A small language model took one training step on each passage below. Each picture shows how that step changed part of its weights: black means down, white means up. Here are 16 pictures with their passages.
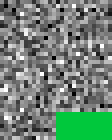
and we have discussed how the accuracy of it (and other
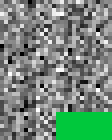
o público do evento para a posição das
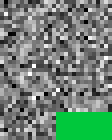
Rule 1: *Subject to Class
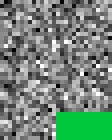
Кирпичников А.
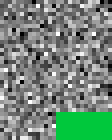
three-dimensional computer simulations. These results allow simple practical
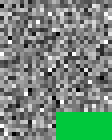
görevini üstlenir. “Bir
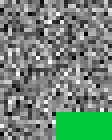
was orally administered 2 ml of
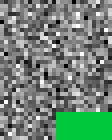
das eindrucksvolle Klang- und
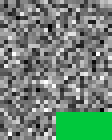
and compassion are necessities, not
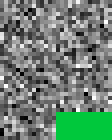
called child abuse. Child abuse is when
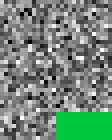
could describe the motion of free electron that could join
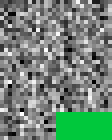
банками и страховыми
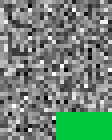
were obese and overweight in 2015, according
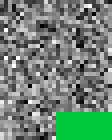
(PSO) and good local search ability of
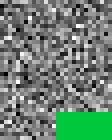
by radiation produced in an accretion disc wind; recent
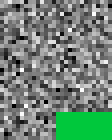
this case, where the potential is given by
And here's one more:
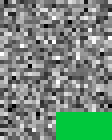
Patsha endi qarasa, Er
